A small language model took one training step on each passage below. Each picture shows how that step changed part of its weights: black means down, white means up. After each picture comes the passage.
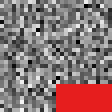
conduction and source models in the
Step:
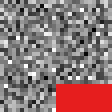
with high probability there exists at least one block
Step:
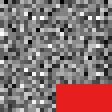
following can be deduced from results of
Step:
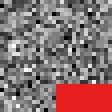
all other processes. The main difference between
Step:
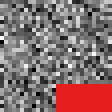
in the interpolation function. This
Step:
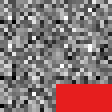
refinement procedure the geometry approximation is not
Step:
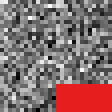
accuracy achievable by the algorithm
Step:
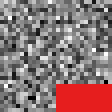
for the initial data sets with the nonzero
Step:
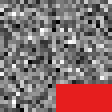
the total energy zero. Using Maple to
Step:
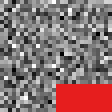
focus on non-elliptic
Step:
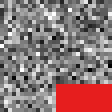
$\lambda\in\field$ and define
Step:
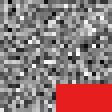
\left( s+1 \right)
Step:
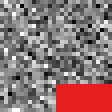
$mu_{j}$. Then, an integer
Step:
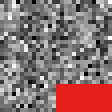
Lipschitz. Moreover, if $b$
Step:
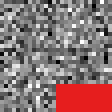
can simultaneously
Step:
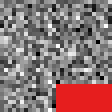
the porous medium is known
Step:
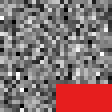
$ is equal to the determinant of a
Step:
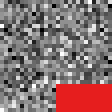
and classifies them in three categories:
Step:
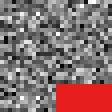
During the CBO
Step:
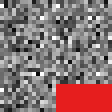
We state several results illustrating the formalism
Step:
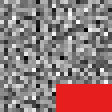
Xingye Kan for help
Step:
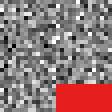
peut supposer que
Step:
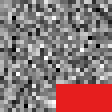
is the estimation error. Indeed, if
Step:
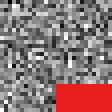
Z_\Omega \cap B$. Fix
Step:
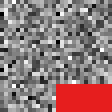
(not necessarily integer) values.
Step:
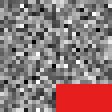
of the derivation $E$
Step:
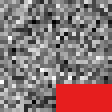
is $t_0$, and thus the
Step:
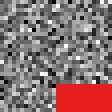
Matching cowordisms are
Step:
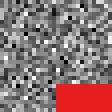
of derivatives of the multivariable
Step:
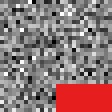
dynamical system $(X, \mu
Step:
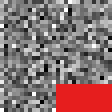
ev coev}, we have \[
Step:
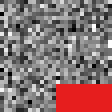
in its quantum analogue. Note
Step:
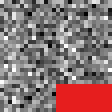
orientable TP Riemannian
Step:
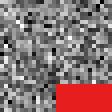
$p$ due to $FST$.
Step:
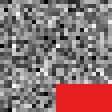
\scr D.\end{equation} If
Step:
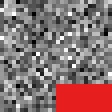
greater than $1/\alpha$, which
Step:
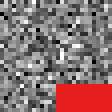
and Robbins".
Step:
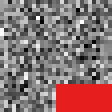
and~1 to each vertical edge.
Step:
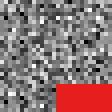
Nonetheless, the partial sums
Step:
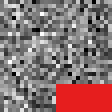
\ln \tilde{Z}$, then we
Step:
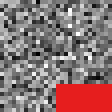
\C$. By the ascending
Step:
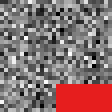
and of the second term by arguments
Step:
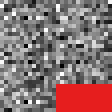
times converging upwards to
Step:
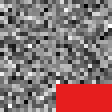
all $% \varepsilon >0$ there
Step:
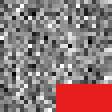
with respect to the Hausdorff
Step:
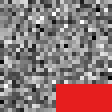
for certain values of $q$ we know
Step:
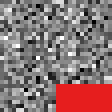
a countable element of $M$. Suppose
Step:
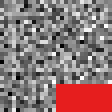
for various values of $n$ and
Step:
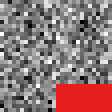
warm-start runs,
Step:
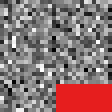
of the Seifert invariants of
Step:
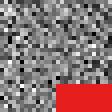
the minimum cardinality among all such
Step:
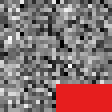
true for every $l\in L$
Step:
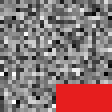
the product formula (\ref{multiplication})
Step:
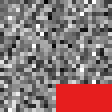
conventional form of Gaussian elimination
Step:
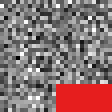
identities states that the number of
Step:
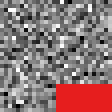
every}\hspace{.1in} x
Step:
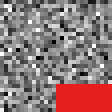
\in d_k \cap a$,
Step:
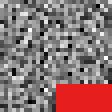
final time for the consistent ROM
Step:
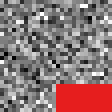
Miller} \date{}
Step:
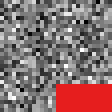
such that $a$ and $b$
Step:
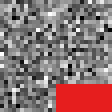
binary/integer variable values:
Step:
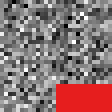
skew spectral radius of
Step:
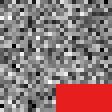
terminal condition, in which case we
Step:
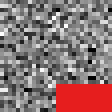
\cite{choi} containing this as
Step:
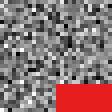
the number of elements along each direction.}
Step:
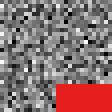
this purpose, we decompose
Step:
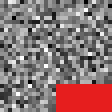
Taking $L^q-$norm
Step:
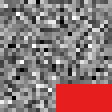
\end{de} A sufficient condition,
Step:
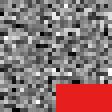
у нас не
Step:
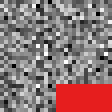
newly constructed lines will miss any
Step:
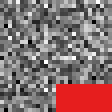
Inc through US Navy
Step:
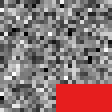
Banach space. The algebra of all bounded linear
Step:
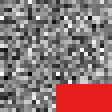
\ref{lem01} and
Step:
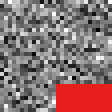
let $\alpha_p$ denote the natural
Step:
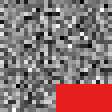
next detail both steps. Given a
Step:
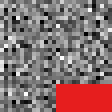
the dispatch threshold
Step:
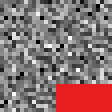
$1\leq i\leq
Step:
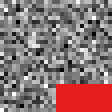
Relations \eq{l19} and
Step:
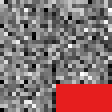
will be said to be of {\sl
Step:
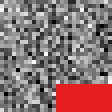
solutions for $b(t)$ to remain
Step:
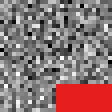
even the dimension and character of the local
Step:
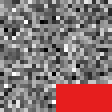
and this group structure on $G$ is
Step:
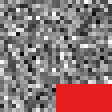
and weight $4-\gamma^2$
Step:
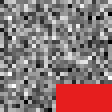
nearly independent setup} Let's
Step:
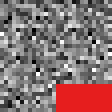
expressed as \begin{equation}
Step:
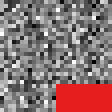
dropped. Namely, we give
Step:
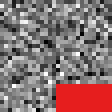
of $X$ is an $\scr E
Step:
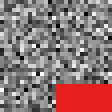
for exploring or illustrating asymptotic
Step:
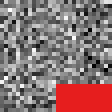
lower subset with $|A\cap L|=
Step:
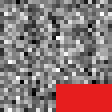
$\R^3$ will be defined.
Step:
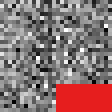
splitting algorithm states that for any initial
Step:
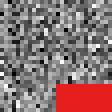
means. In our approach we will more
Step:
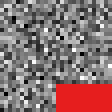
Figures 1 and 2, respectively. The
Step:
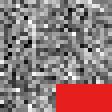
\medskip We sketch here the
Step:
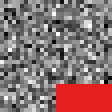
David Auburn's
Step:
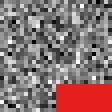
only the condition $(*)$ and
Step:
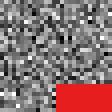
Remark 2.4). The opposite
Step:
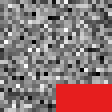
$\phi_t$ can be chosen equal
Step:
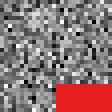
of $\Re\Phi$, the real part
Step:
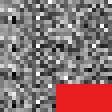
designed for wavelets with compact support
